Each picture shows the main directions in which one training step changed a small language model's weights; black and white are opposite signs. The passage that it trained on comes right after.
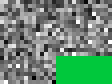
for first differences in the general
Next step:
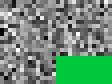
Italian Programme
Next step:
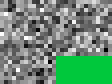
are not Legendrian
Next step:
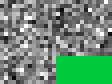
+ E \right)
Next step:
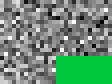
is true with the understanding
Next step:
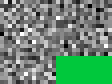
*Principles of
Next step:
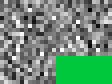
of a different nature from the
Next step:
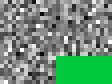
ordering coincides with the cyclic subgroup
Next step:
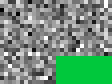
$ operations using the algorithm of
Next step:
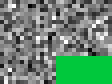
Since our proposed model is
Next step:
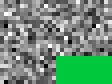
\rm In general when
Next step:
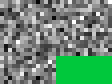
the more recently discovered elementary
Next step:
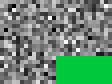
course, the solutions of
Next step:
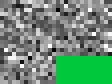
and $\gamma_{\Delta}$
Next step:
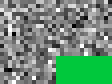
feedback controller and where
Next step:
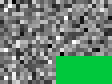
particular mathematical structure, such as
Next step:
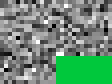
\end{itemize} This
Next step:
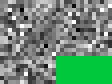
in~\cite[Proof of
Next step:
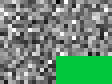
would like to thank him
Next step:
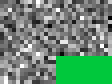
that the set $I$
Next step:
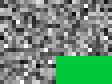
the coordinatewise algebraic operations and
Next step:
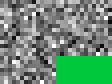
normalizer and centralizer of
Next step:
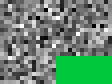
either seats over
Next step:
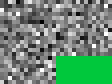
$ g$ is inverse to
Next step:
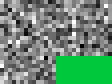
by the error dynamics. %
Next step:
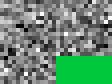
a given number of prime
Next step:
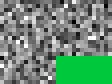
of functional nature, the
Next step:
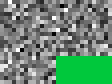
To understand the performance with respect
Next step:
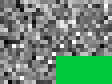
of Type 1 is that model
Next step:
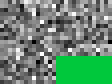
for delivery. In
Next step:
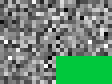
main advantages in comparison
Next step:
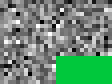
elliptic modular motive is
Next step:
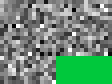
\mu^-$; an explicit
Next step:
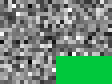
Lipschitz domain. Then the following
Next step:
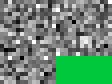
model predictive control, online
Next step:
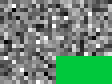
theoretical properties of Algorithm
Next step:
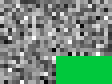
of two spheres
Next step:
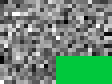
case (important for
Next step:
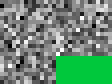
condition. \erem
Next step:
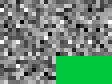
\item each oval of
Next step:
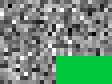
\leq d \big(
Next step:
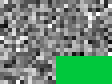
apply the known results in this
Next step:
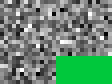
R}$ is said to be
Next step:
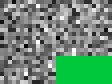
commutator of $H$ and
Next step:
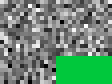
get the bound $\vert
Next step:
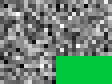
a fractional almost Poisson manifold.
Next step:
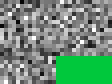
factor (case of the
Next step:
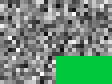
the discriminant
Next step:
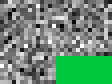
estimation of the Wasserstein
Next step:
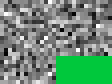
Institute for Applied
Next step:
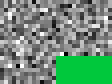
conjugacy class containing the basic row
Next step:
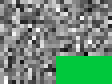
of $a\in
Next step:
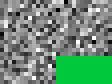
curve $Y$ and let
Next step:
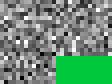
recursion of volume integrals;
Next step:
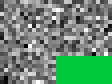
to an ideal $I$
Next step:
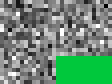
$\mu$ is full by
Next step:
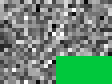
h(2) \approx
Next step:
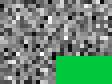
above. Combining the above
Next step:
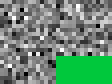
& Time w. &
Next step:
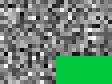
frames along the propagational
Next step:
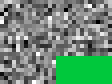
are examples of warped
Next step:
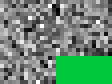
atteinte car une
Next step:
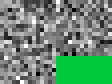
in ch.~4 in
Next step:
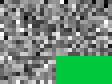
an open disk, we have
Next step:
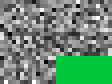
isomorphism from $\boxtimes$ to
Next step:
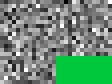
coincide with the full support of
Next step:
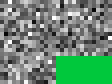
by adding 1-handles
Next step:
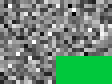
a\le \lambda$
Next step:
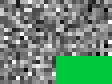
and $K$ is any
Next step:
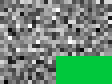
to the variable $z$.
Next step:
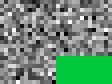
of subword complexes in
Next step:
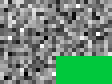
say $\mathcal{A}$,
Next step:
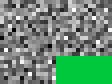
could be replaced with any close
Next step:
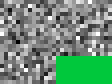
are equivalent respectively. These proofs
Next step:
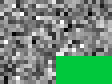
Axial Symmetry and
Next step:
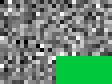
We first evaluate the
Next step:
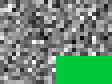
this proposition is based on three
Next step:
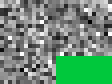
in a simply connected domain around
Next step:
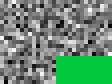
\ee where $\nabla
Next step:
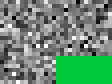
which will be discussed in
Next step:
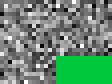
the number of min-weight
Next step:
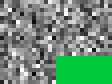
by the previous proposition and
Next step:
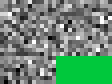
prove the former part of
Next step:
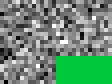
\end{align} where
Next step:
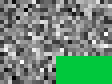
degenerate. Recall that the operator
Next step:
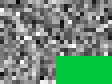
the $\ell_r$
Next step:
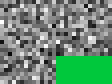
\end{equation*}% which
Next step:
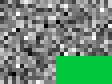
for considering full rank problems}
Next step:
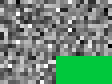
is $3$, we deduce
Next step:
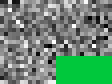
we will not distinguish between an
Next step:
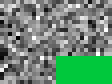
\end{equation*} Then
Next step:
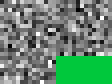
1, the objective function values
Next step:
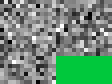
results hold $\mathcal A$
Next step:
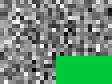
dimensionless chip width
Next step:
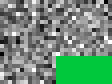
la cohomologie des
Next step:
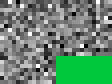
We say that $S$
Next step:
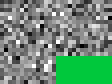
affine map. Then there exists
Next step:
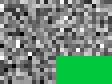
desired. $\square$
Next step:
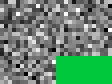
function $f(x)$
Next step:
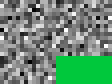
their corresponding triangle, respectively.
